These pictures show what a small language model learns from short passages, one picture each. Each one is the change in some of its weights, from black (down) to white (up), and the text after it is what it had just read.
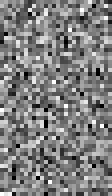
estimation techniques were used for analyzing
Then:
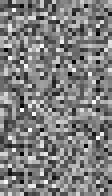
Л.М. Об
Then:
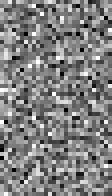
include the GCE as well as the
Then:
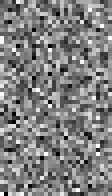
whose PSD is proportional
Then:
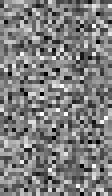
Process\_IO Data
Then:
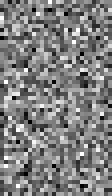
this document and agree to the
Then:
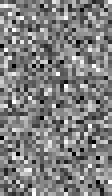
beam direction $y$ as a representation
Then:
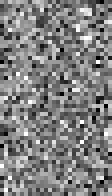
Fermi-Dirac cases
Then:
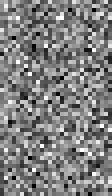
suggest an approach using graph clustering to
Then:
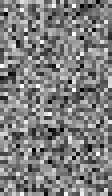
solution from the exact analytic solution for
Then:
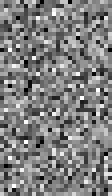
the orders of tropical linear
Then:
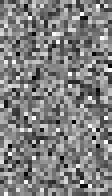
by the fact that, given the considerable
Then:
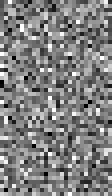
dataset; - Output
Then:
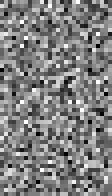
see if we reach equilibrium
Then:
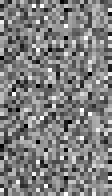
- No - ↳ Knowledge
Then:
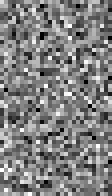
was shown to be the optimal method for
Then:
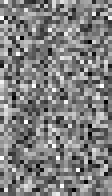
se encuentran en bien.
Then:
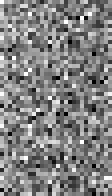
explicar por el propio
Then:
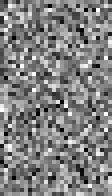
are user-friendly,
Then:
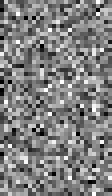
dibutuhkan dengan
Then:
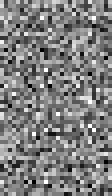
compare to separate leaf &
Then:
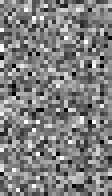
is applicable to quantum systems in curved
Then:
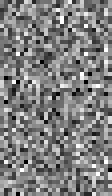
included Patent Ductus
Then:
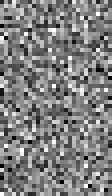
UC~\HII\ regions
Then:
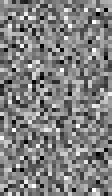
Stärken auf, die bei
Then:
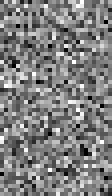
$m_{\rm e}$ is the electron
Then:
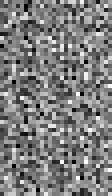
the Figure 2. Figure 2.
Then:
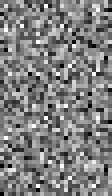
and bound with plant fibre
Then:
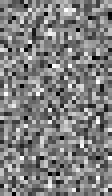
periods. If we expand the phase
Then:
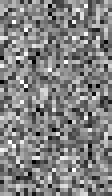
(dimension). Note that in general
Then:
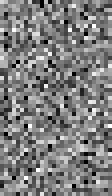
halo model of dark matter axions,
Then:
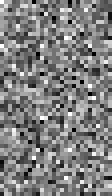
tried to increase the signal.
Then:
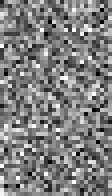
and $8$~GHz. For
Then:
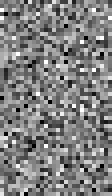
of Scott et al (2017)
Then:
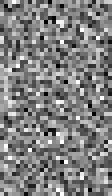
under high reverse bias and
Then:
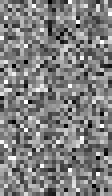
dynamic contact angle for the data
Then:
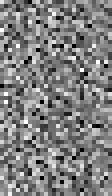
simplifies the original model
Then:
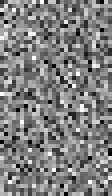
-O-set in (X,
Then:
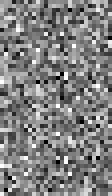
are explained in detail with the help of
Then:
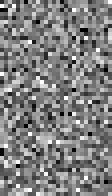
known as cosine similarity (3):
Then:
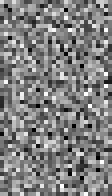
in Table 2, a one-point
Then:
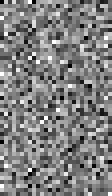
contribui para uma menor
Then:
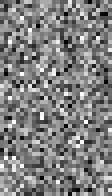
Reddit. For instance,
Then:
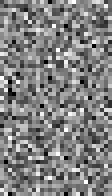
selenites : Method
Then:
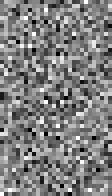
latter by $\CV (\Sigma)$,
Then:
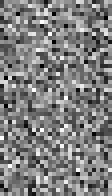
of NR and I/EMRI
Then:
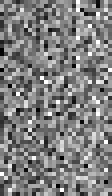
tahlil qilishda,
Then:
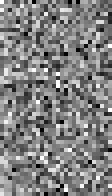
and we are led to the connection
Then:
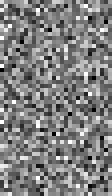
in requirement file }R\\
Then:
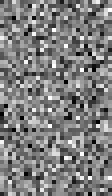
patuh pada aturan
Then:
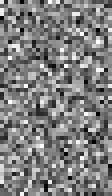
phenomenological generic parametrization
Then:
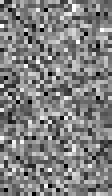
3068 Acceleration
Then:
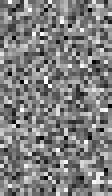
GOSSS is obtaining
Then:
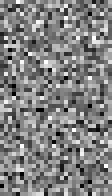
isn't a real standard for
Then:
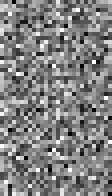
to use of water as a medium
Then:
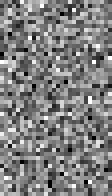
interpreted as an infrastructure that consumes
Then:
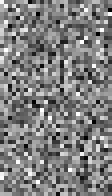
valuable instruments in the
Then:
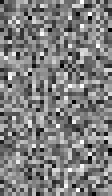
| quiz 7 | Pre
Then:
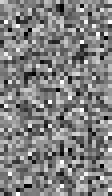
the potential environmental consequences of construction
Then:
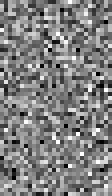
because it is the opposite of
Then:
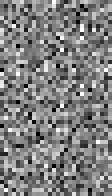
forme e le funzioni
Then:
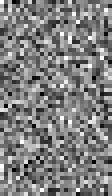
of SVM please refer
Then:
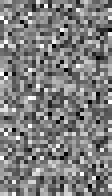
lo que en países como
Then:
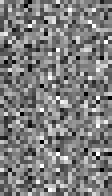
% # Abstract # %
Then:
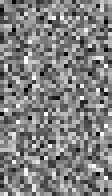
the manufacturer's
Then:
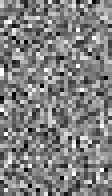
All the plane wave solutions obtained from
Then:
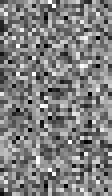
mode-I and mode-III
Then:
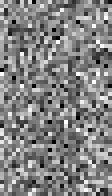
научиться этому
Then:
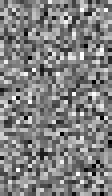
induces a non-trivial
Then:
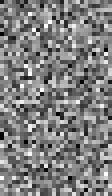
that has not yet been studied within
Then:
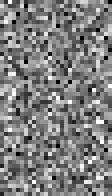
acts on this module as a symmetry
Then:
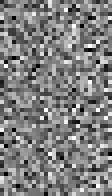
и практика». -
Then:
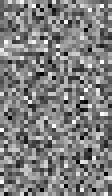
and the determination of SS layer.
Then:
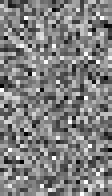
захистом даних та
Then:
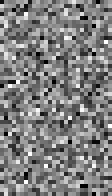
to calculate the position of the
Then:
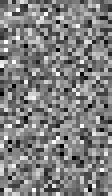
lag and the company's
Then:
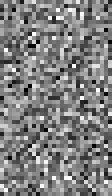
the crossing point moves to
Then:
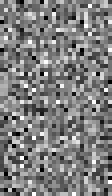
by traditional villages of a
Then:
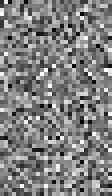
amount of vapour to be
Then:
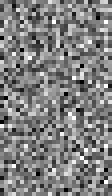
ser apresentadas juntamente
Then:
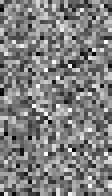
to the way you work to help you
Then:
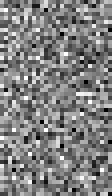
articles explore various applications of
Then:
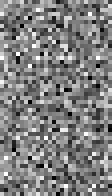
research is needed in order to investigate
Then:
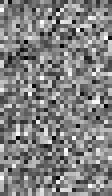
300 самолётов на
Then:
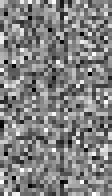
că soluționarea
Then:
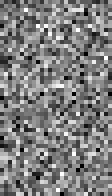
system becomes a helium
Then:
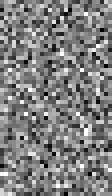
as shorter in the stationary
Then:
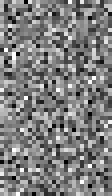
con la lengua, pero
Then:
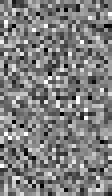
The reason behind these observations have a well
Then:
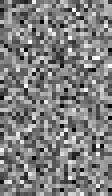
yandan tarihte
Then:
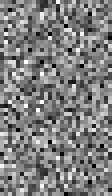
discrepancy is attributed to
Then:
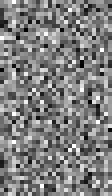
flux density threshold for the cosmological
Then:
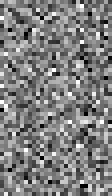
the dark state returns to the
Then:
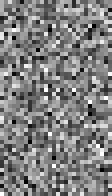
The dielectric constant distributions correspond to
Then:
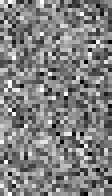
гендерного складу.
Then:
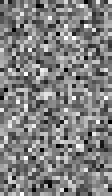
function, and our ansatz for
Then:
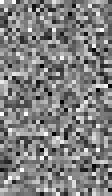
of what culture, translation and language
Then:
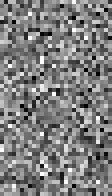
trials. In the pages that follow
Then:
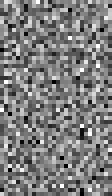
During this time range, the
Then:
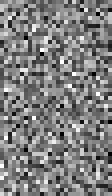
AMR in general since \uparrow
